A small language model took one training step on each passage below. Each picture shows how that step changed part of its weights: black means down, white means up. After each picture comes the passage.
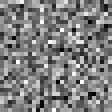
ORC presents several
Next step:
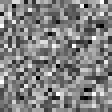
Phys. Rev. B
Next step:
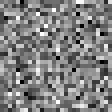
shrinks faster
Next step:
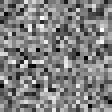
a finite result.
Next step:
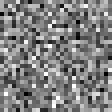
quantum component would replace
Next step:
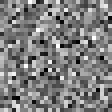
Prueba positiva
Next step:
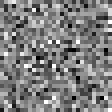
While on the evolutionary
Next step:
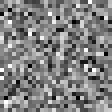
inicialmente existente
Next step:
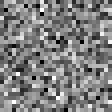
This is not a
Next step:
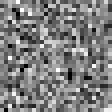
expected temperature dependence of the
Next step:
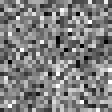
y como se indica
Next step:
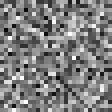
sifatida qaraladi.
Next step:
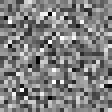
combining fast photon
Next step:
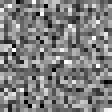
Prior work has
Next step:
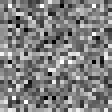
olamining eng
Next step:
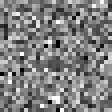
other membrane
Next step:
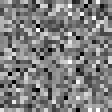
xTras package
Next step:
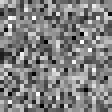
problem that is basically
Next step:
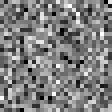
de olla curvo
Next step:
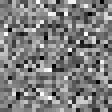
amal etuvchilar
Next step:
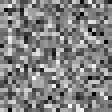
bolalar yoshiga mos
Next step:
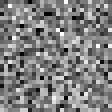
push the bead
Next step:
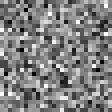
по научной работе
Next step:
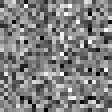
with $D_d
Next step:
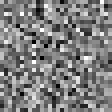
sites), such
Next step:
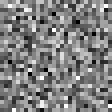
toplam varyansın
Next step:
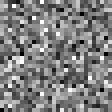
bilan bir vaqtda
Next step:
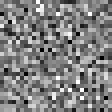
for training. The resulting
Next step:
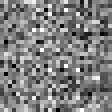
- OIDO –
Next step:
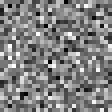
the comptonization of
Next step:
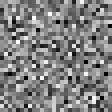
in one spot only
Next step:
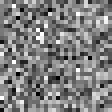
challenging. The
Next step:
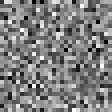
de profundidad.
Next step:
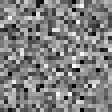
Universidade Federal do
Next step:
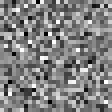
вживання цих
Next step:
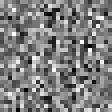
são justamente associadas
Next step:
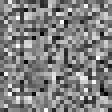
solutions of which are respectively
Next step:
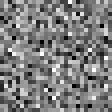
te não invade
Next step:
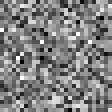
affect the CPV
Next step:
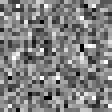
Es hatte ja
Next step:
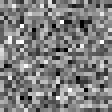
factor of 20.
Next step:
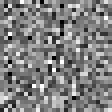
Our qualitative study showed
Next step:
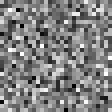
qayta ishlash
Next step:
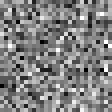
Page No.
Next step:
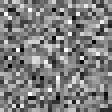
primaire : une
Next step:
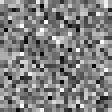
responsible for nonzero
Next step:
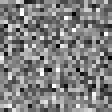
two regions, we assume
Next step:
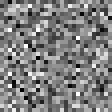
sentimentos do
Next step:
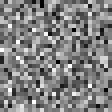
there are two independent contributions
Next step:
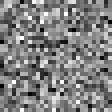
a previous calculation.}
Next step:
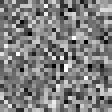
and the integrals
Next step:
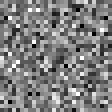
AI Literacy
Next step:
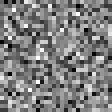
и двумя
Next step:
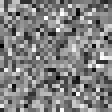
supercoset construction.
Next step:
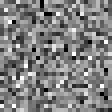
Then we apply our condition
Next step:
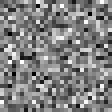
Bu IT iqtisodiyotning
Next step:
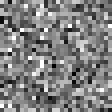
individuais, por
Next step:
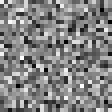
We have calculated these solutions
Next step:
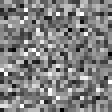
defense strategy is robust
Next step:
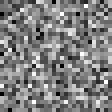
The transition being first
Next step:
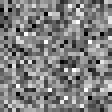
protons and neutrons
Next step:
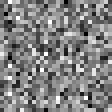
free orbifold
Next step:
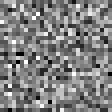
va innovatsion
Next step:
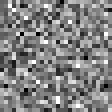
estimated the components' masses
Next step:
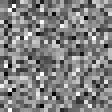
și consumator, în
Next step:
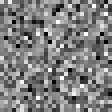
of the stain
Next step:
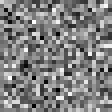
along the edge,
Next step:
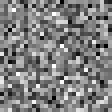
be performed with the technique
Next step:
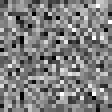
de las consecuencias
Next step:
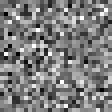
vooral gericht op
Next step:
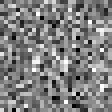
the experimental group delay
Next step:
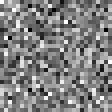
Selain itu,
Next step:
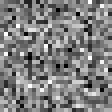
كان من
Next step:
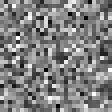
introducing stochastic
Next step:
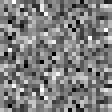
is also $\sim
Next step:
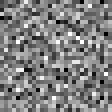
arise because some factors
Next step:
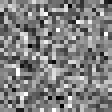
temperature of the coherent
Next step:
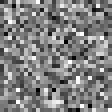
order form reads
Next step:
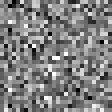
z \delta \left
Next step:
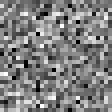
tóxico para
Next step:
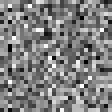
ilmiy izohlar.
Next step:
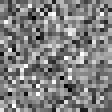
The sensitivity of this
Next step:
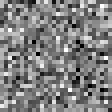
hypergeometric function,
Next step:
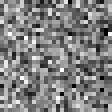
accedan a
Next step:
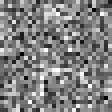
those satellites
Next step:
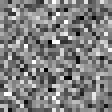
invasion of
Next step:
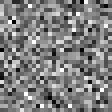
of Artificial
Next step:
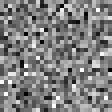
quantum state is not
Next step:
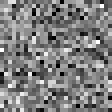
randomised controllers in
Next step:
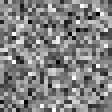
stars in distant
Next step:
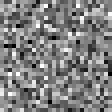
у учащихся
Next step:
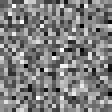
of the Einstein
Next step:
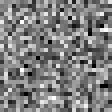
proposed $1.5
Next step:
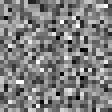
band structure, for example
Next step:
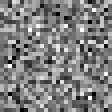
modellashtirish va
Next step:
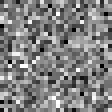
technical results cited
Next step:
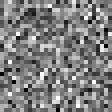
ansatz different from tensor
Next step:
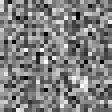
MPO the right
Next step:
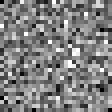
and constant variance.
